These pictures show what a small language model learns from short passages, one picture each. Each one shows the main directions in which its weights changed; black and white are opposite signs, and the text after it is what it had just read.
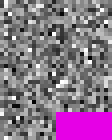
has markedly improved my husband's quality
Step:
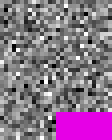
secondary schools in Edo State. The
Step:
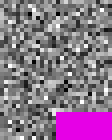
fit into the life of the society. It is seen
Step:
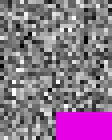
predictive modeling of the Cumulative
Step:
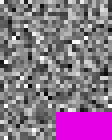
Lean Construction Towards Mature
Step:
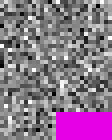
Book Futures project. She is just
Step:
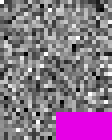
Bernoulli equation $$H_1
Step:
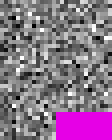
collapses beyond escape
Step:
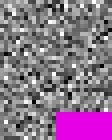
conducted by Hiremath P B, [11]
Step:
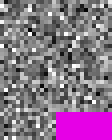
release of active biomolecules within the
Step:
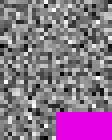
road, average width of the road, average
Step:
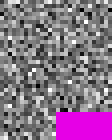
of each included study were searched for further
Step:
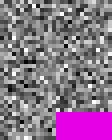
in Figure 8. Figure 8. Proposed 23
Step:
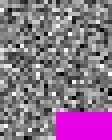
dyspepsia. Conventional drugs
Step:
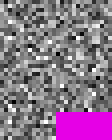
it is very easy to write continued
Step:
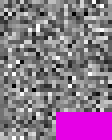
other values); then our estimate may have high deformation
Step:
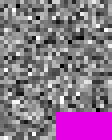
be altered to perform other functions.
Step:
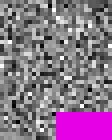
creative thinking, design and graphic skills. -
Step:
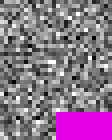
through laboratory notebooks, standard operating
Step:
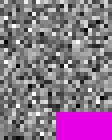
and low budget invested, the presented work proves
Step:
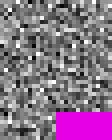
surface of the cycled at $T_{\max}
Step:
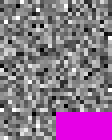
based assistants can be incorporated into the integrated
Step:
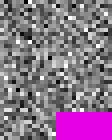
and models. Q21 What formats do you use
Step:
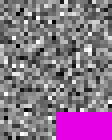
wear resistance in an Al-SiC_p
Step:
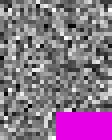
than indigenous communities. Thus, data reveal
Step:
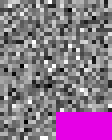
from the enrollment visit (day 0)
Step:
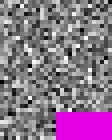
the brain. However, the electrophysiological
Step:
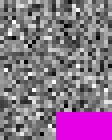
are repeated three times. The script of
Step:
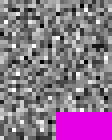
Inventory of entomofauna associated with
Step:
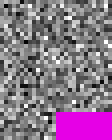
off all secondary schools of district Lahore.
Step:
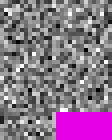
that there are other important aspects which have not been
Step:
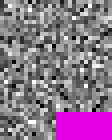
cooperation, interdependence, and
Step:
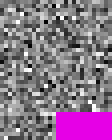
art preservation, architectural analysis, and automated
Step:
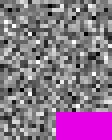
56 days of storage except in carp that received
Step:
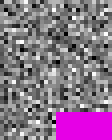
Rice scale 0-9: 0 = no
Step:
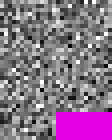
language comprehension and its production. It has been revealed that
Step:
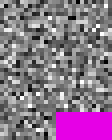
water scarcity and quality challenges, improving the health,
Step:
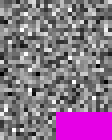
increased by up to 93% in chemical industry
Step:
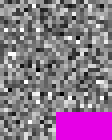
in order to increase the efficiency of the evidence synthesis process
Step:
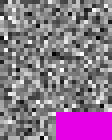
infected with any such disease. Under Section 3
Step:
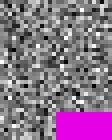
climate change, or insufficient water management
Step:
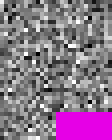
1990; Adriano and Joana,
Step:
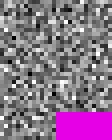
administrators should consider the problems encountered both by
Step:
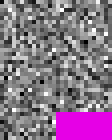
- Jquakes_VE.ngdc
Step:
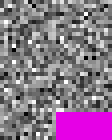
5. Critical theory and consumer
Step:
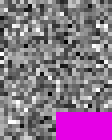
Most MAS remain theoretically grounded with
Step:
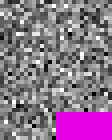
of the business. Working Capital has
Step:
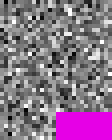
- [10] S. Brookfield,
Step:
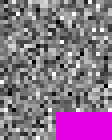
This means that students, teachers and other stakeholders learn and
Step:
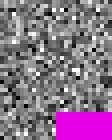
\ddot{m} \neq
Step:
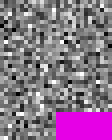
customers. In the special case where the
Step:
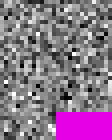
speed in the context of open innovation.
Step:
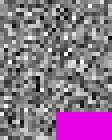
forming the strongest neural baseline, followed by
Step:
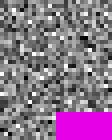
of eight companies (nodes A, B,
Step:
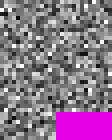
has no conflicts of interest in this work.
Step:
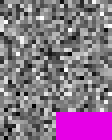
all data access and processing activities. To provide
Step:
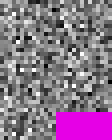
academic and professional fields, achieve great success in their
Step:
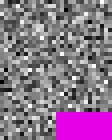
of the Estimate 1 .587
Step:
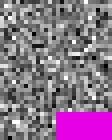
disease as well as to prevent the disease and their
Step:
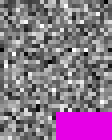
regard, Business Model Innovation is,
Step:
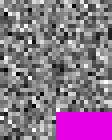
Let's see what $7n+1$
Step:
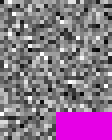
of the Moon, close to the lunar
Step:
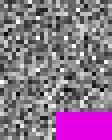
fibers. Through the alkali
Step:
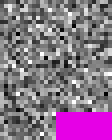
summarize, illustrate, interpret, contrast,
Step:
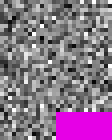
T., et al.: QLORA:
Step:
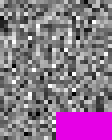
nonlinear electric consumers generate
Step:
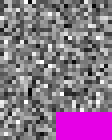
and Innovation Action funded by the
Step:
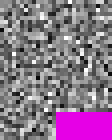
possible to increase the value of the transport service accessibility
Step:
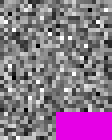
large sample of patients in a suburban area. *J
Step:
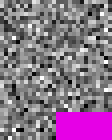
different water quality indices have been developed to summarize
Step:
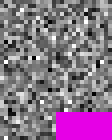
question headword and unigrams and word
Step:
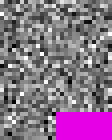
of ESG (Environmental, Social,
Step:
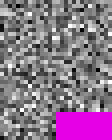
Business development patterns which will enable in designing value
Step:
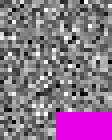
and obligatory social insurance, providing for
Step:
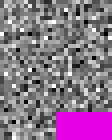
2018). Rapa Nui (Easter
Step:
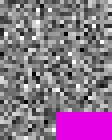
the meter was barely under the surface.
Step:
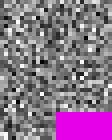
range of monomers and macromolecules
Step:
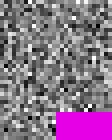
and complexity of modern software systems. Although deep
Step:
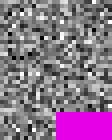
with the AMBAL-M collaboration
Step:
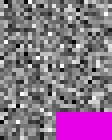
and 45 per cent of investment costs. In the
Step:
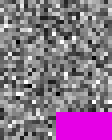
provide religious consolation. Another functional
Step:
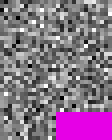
activation function application such as ReLU.
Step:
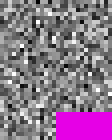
food system governance and advocates for addressing
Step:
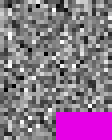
than at the second stage ($6 < t < 24$
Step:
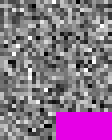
parameters) - Ethogram used for behavioral data
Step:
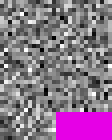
quality assurance processes Check out by my own.
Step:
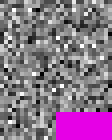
worldwide. This turn causes environmental weakening
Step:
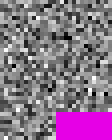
investigation, the mean celecoxib
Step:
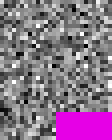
it is necessary for interpreting the data itself) for
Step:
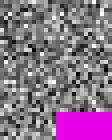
potential temperatures. Please note, the
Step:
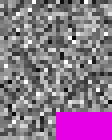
was conducted among the patients presenting in the outdoor
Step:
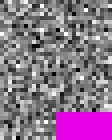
Reynolds, Froude numbers
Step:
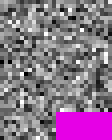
performance of nano-silica/epoxy
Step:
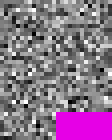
grammatical component of the language.
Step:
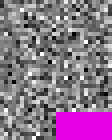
chronic diseases like cancer.
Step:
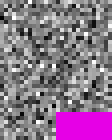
the “just energy transition”, followed by
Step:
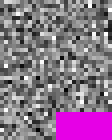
in meeting the nutrient needs of plants.
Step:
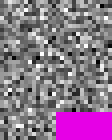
tolerance window was set, while the
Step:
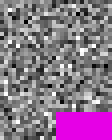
with sham-treated control and 3 hr
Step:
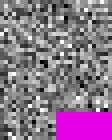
від XVII до XIX
